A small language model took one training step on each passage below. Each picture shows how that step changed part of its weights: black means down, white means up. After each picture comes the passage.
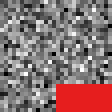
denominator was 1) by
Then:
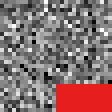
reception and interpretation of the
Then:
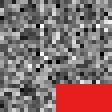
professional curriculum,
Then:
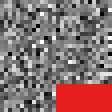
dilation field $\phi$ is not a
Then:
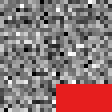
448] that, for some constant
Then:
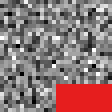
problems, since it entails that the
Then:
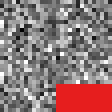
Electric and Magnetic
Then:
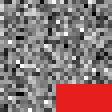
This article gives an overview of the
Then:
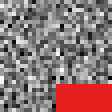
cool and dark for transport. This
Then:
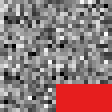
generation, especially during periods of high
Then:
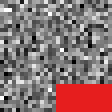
the electrodes, which improved the
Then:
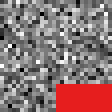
easily seen in \ha\, and it does
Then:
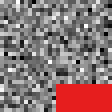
to unity as the index $k$
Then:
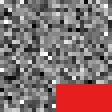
fixed value of $k$, the number of
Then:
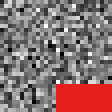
in the dialogues,
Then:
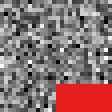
The selected search terms are then
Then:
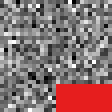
modulus and an application of the dominated
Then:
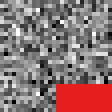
maximum blending ratio of 10%
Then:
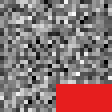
discussing the various possible choices of $
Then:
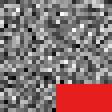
and the possibility of synthesizing it
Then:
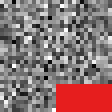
derivative in this way the condensation
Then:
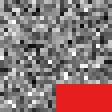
need to estimate $|w(z)|$
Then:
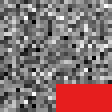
three-connectivity of two
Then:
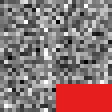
manufacturers around the
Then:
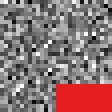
a large suppression of J/ψ
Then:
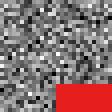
are typically classified according to the
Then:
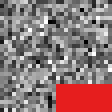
in Theorem~\ref{teorema}
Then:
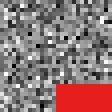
\ref{ACF} shows the
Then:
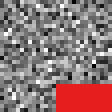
process on highway ramps.
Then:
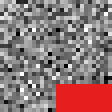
\noindent Let $V=U_1
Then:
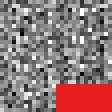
\lambda \right) \right)
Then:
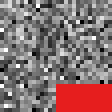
a high peak value of -9.3
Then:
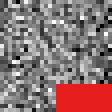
Abstract Aim: The aim of
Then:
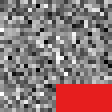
and [S2]. In addition, some
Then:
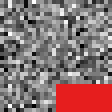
a trail of environmental devastation
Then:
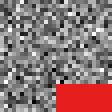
an interval in this state, and for this
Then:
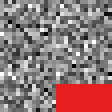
United Nations Educational,
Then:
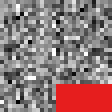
practice and practitioners. In
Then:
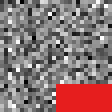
the inequality (with \({\bf
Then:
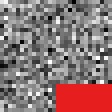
nonzero determinant and yet,
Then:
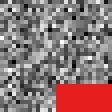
\graphene{}'s access energy
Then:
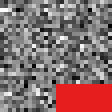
then the new solution is accepted.
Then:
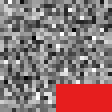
being supported by the following: the National
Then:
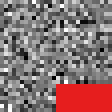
generally examine the rate of change in
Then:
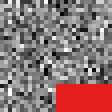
architecture is traffic class
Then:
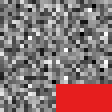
These standards are made through a
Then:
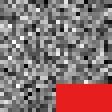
plateau in the loss graph might
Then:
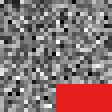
with the same boundary profile, but with
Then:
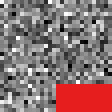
shown for Bentity Name. The
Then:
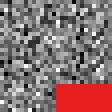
and other policy initiatives.
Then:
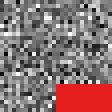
created earlier to balance
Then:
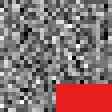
$u$ are in $G$ and
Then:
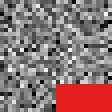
a conservative condition for the
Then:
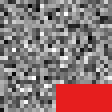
the loss or abandonment of certain
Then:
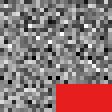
mean the integrated power spectral density
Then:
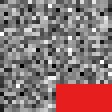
which galaxies undergoing a burst
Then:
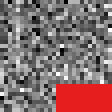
peptide 60 Se
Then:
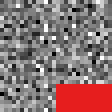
migration is not parallel to the
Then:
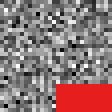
vanilla model, and the test generation
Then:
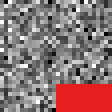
nonlinear term in the contraction argument. No
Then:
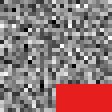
If either A is semi open or B
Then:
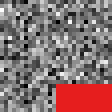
system'', its properties generalise those of
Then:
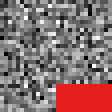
of the Sinner,"
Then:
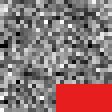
sustainable structures to be established, but
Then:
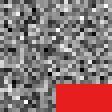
the composition there corresponds to connected sums
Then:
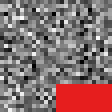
the inclination of the plane are
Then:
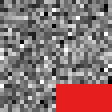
in $M^n$ is denoted by
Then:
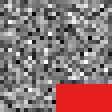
case of measurable perturbations and the
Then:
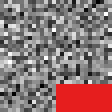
up to global linear functions, as described
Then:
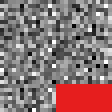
earlier communication¹ isolation of
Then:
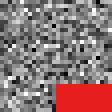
This liquid phase acts as a
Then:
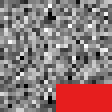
\Large Kazumasa
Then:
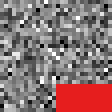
large relative to $n$. When
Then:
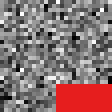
Since $\seqname{A}$ is
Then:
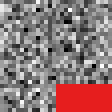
social meanings of other environments and
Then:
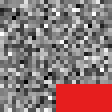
within this regime are shown in Figure
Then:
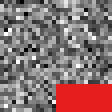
evoking the high frequency part of initial
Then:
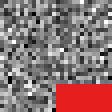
top, darker half and
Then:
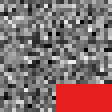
a {\em chain cover} if it is
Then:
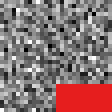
It can be found that the actual accuracy
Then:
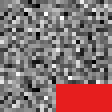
infrared momenta is characterised
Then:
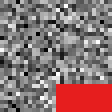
ICT consultancy for research
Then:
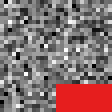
capture statistics averaged
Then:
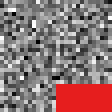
are displayed as circles
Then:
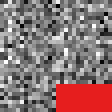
current operator in between them. If we assume
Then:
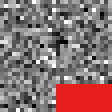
denotes the modular group of $\phi$.
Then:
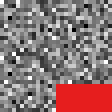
is characterized by creative and
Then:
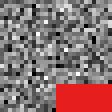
of contrapositioning, it is
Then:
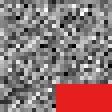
blue economy, and sustainable
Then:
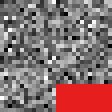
channels of a 100 TeV
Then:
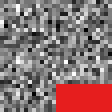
and the right brains ($p
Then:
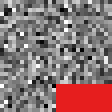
prepared using standardized
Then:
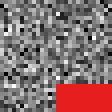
evolved in the past. All
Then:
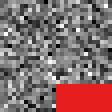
from the calculated electronic energy band structure using
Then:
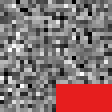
of the network revealed by the
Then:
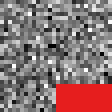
1.1 of Robinson
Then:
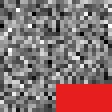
between genus $1$ and
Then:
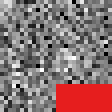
$\psi$ from the Galactic
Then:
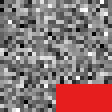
a trick to completely avoid
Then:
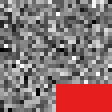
which kept local societies
